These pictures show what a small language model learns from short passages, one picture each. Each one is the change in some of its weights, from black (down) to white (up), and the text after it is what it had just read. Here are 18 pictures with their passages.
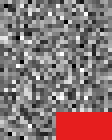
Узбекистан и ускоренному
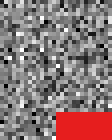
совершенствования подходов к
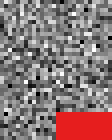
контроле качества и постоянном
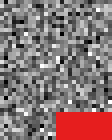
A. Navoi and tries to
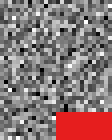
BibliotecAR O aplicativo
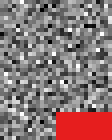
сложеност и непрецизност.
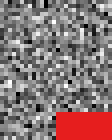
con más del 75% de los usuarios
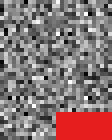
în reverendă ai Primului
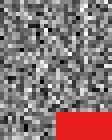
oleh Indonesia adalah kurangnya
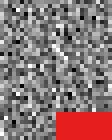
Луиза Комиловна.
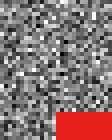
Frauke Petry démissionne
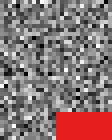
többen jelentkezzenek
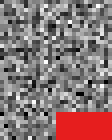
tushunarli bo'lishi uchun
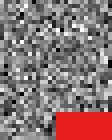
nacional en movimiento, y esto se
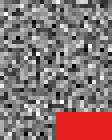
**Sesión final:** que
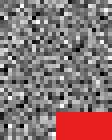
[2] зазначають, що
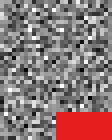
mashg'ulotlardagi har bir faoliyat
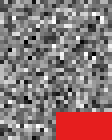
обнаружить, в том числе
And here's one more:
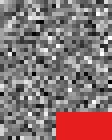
Oqilona boshqarish va shaffoflik
